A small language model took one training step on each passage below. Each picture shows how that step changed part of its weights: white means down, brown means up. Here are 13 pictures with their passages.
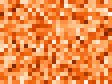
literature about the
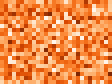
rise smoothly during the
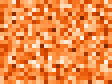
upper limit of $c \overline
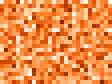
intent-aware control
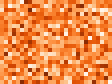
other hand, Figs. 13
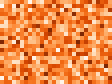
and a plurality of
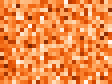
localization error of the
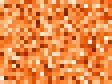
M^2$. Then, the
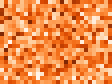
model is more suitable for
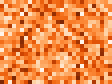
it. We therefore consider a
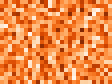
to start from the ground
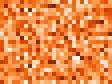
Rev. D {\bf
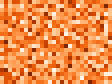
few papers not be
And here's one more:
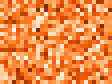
is the role of the participant
